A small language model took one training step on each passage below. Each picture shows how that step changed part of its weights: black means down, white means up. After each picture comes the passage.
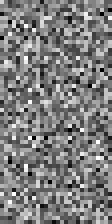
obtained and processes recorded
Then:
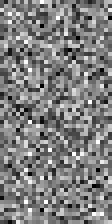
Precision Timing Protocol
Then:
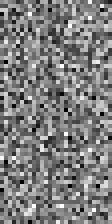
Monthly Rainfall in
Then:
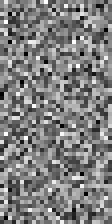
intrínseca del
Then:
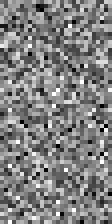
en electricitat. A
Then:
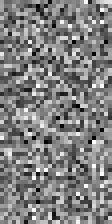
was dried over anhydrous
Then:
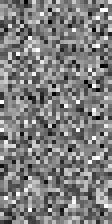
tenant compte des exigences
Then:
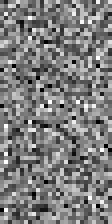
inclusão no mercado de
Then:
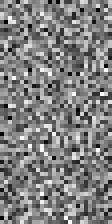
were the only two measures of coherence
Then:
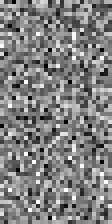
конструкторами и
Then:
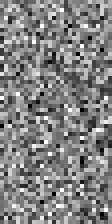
Ruine veränderte sich
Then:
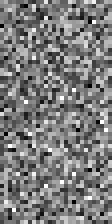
(palestrantes) para falar
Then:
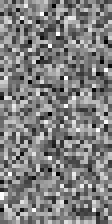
Fernández Cerero
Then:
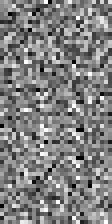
meaningfully involved in
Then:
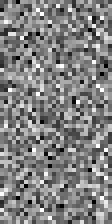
Oʻquvchilar tilni
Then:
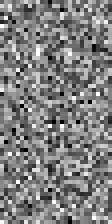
2020). Employee performance
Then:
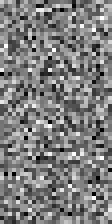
flowers with virescence
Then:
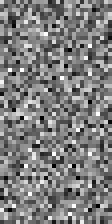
following conclusion. - 1)
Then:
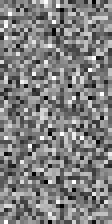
Disclosure of conflict of
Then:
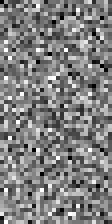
Nader empirisch
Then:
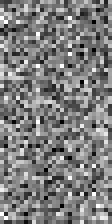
Kirish. Bugungi
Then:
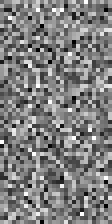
and Short Org.
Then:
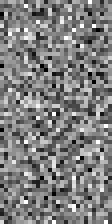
jarayon alignment deb
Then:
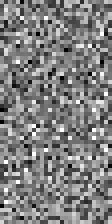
Project administration:
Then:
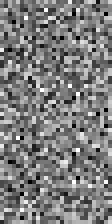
viscoelasticity and porosity
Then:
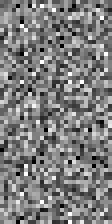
singular mediante la participación,
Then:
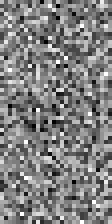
de las TIC en la docencia,
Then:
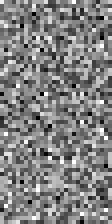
organismos de sorber elementos
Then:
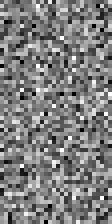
the first line we achieve
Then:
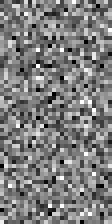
uchun yangi ajratilgan
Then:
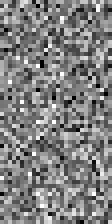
(A.2) with respect to
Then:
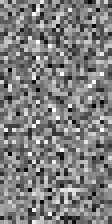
broad. Perhaps we
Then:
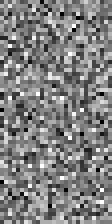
somente 38% alegou
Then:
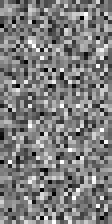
The client was made aware
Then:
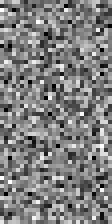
ünlü bir ses
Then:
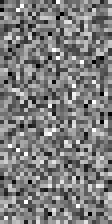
of criminal justice,
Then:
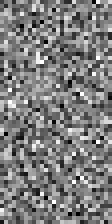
que posteriormente pasaría a
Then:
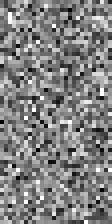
accomplishment, as well as other
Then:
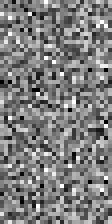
da Organização para a
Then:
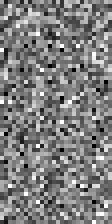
rasch wie möglich
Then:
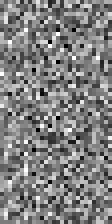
collective action. The present study
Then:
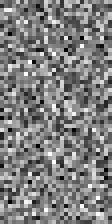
is about the average number of students of
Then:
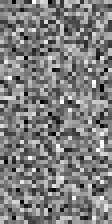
Виявлено та
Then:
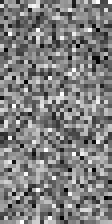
No caso, o impedimento
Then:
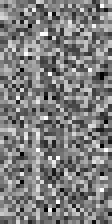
VI Fig 5 Fig 6
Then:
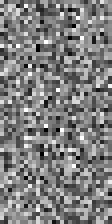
engaging with members, and
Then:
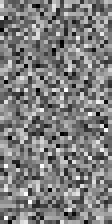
have conflicting aspirations for the
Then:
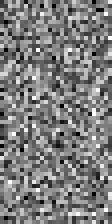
dari pernikahan yang
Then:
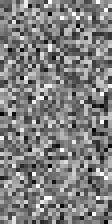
estetik zavqni
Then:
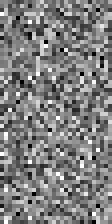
Naučna knjiga,
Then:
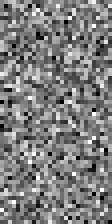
davlat huquq,
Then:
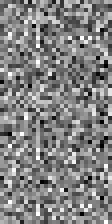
o tema educação, processo de
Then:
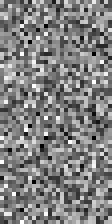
essential plot of the story.
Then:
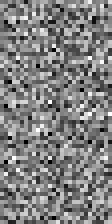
І ОСВІТИ В
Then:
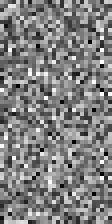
geographic location affects the
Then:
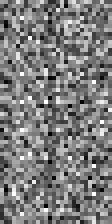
PANCREAS GLAND
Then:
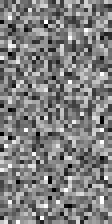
человека: *На
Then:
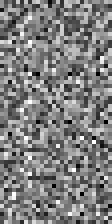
used for the classification model are presented
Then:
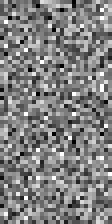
strength of a vortex
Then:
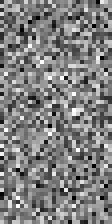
a line source orientation
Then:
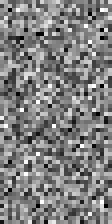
first by completing the questionnaire
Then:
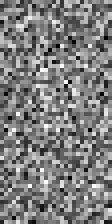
the Environmental Physics
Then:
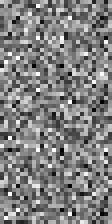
Nr.: Abbildung
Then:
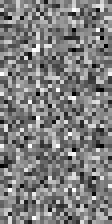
eight fold examination methods
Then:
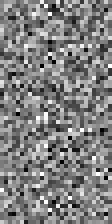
Premix 3, 8%
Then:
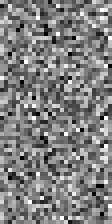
nach Hawai'i.
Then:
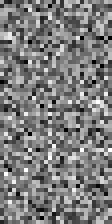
and principles of its preparation
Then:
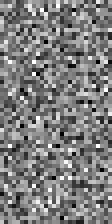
que l'analyse des
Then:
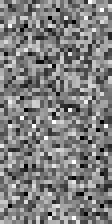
bei der DFG ein,
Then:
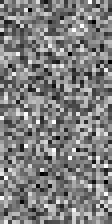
Hospital, Lahore.
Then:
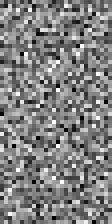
atomized powder. This material
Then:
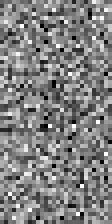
mort. Elle assure la
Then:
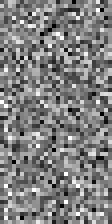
Mundial fueron la
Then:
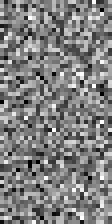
são travados combates,
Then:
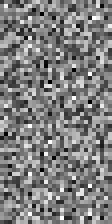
existing connections with the
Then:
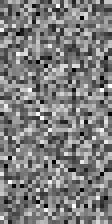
antimony(V) by treating
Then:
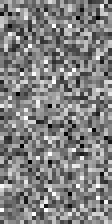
correct as contacts from these
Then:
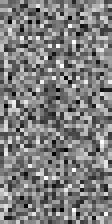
HASIL Outer Model
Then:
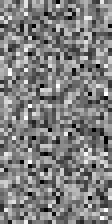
colectiva por medio de las
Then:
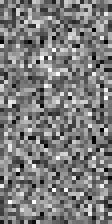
buena disposición para
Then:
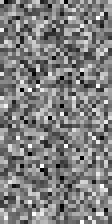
Renella et al. [70]
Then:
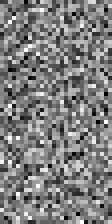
which typically sample a
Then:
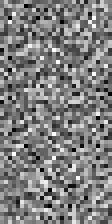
the questions 'since when' and
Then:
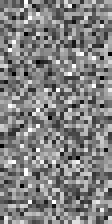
higher than the neat resin at
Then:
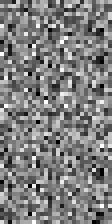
на основе отхода
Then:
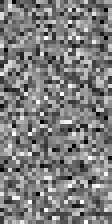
in the modern Ukrainian
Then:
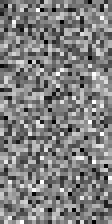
mavjud emasligi bilan
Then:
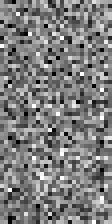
для выполнения своих
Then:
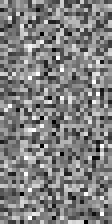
فازی اولیه
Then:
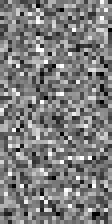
Ammo uyingiz uchun
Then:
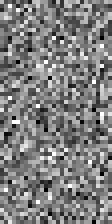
contrast factor (CF) using
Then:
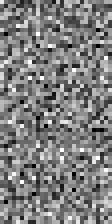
any sensitive personal data but is
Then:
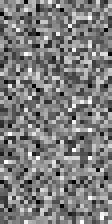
keladigan kichik
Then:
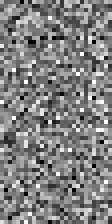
changes in women's
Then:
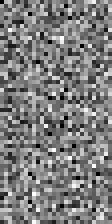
to cultivate computational
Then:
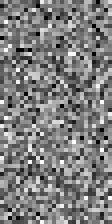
hypervisor: Xen
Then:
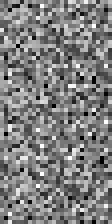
CLS (SICLS)
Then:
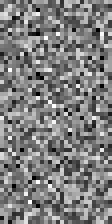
policies based on the actual need.
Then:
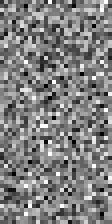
metabolic and physiological
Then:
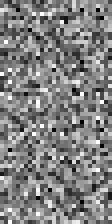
As a result, and as he was
